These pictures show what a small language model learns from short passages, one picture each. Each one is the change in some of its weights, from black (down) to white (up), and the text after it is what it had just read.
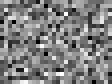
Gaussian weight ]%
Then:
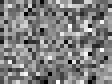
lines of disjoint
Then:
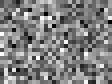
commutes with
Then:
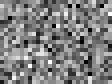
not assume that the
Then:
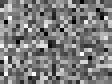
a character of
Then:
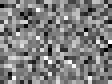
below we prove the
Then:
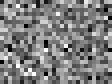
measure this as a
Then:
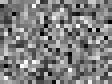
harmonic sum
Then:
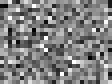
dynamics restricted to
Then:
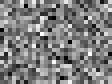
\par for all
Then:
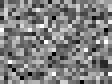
is obtained from
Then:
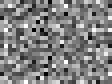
right-hand side
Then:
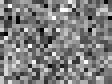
$V$; they
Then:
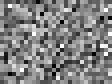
A$. \item
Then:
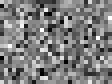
All LP
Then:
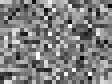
the first case,
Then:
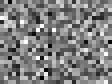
are extended to general
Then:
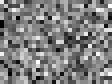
on multidimensional
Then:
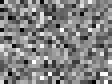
lattice. \item
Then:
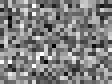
is generated according to
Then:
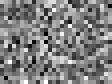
particular case of this
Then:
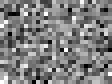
derivations} In
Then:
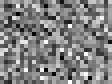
Main Claim}
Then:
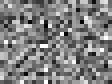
when $n$
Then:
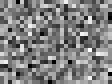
close to zero and
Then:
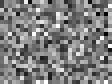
identify each edge
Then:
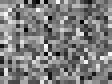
BLF can
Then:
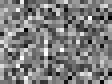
internal and
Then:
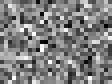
S$ for the
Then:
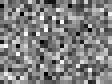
constant negative flag
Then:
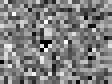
may be a new
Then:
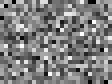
curve sitting
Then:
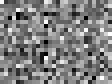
points which lie
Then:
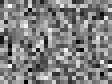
of curvature in the
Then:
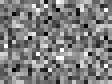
dependent only on
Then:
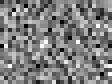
be discussed in
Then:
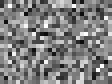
unique edge of
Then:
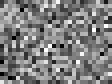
any improvement
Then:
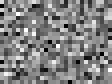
local Killing
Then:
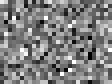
function associated to the
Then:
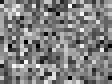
least $3$
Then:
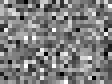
For any $\varepsilon
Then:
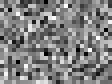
model, each coordinate
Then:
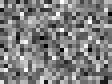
Theoretical and
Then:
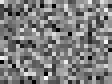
given basis along a
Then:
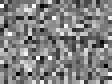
of Higher
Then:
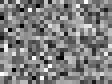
kernels are bounded
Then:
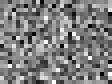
being applied in
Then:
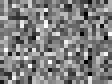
show that the conditions
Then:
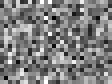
the space of
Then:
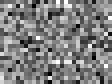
we can deduce
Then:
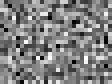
an exterior
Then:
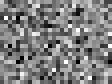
in different stable equivalence
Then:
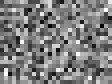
contributions of
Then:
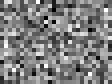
to a mass
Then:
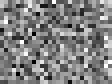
discrete part of the
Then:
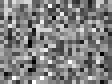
the dynamics of the
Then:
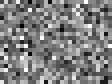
The generators of
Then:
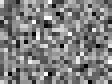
equivalence agrees with
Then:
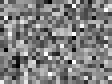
also the limit of
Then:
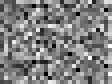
stability condition on
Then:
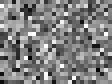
Appendix with
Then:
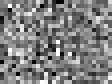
empty set is
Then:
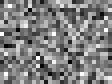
of duality
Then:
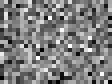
accept or
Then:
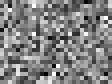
$q \in
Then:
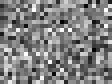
the systems including
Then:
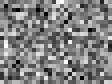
to realize this
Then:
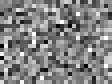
if (i)
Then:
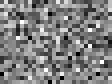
can be extended and
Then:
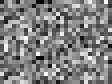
allowed to change
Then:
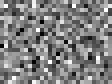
common consequence of the
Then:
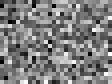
refinement of
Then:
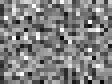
\bullet 2
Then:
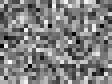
of Farey
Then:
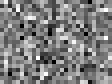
open axiom
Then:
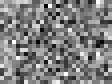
discuss the
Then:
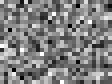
are very different from
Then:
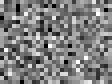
each step marks
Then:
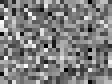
constructed (as a
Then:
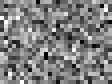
We recall that
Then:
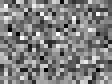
primary variables are
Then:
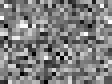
smooth function $\tilde
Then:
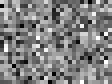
and add a cost
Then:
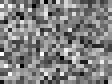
This can be seen
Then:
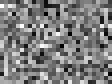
as indicated by
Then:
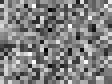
$S$ for
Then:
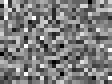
a positive constant
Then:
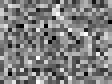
some needed
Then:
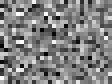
Going back
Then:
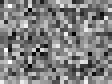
of coefficients with the
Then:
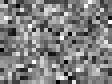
a (proper)
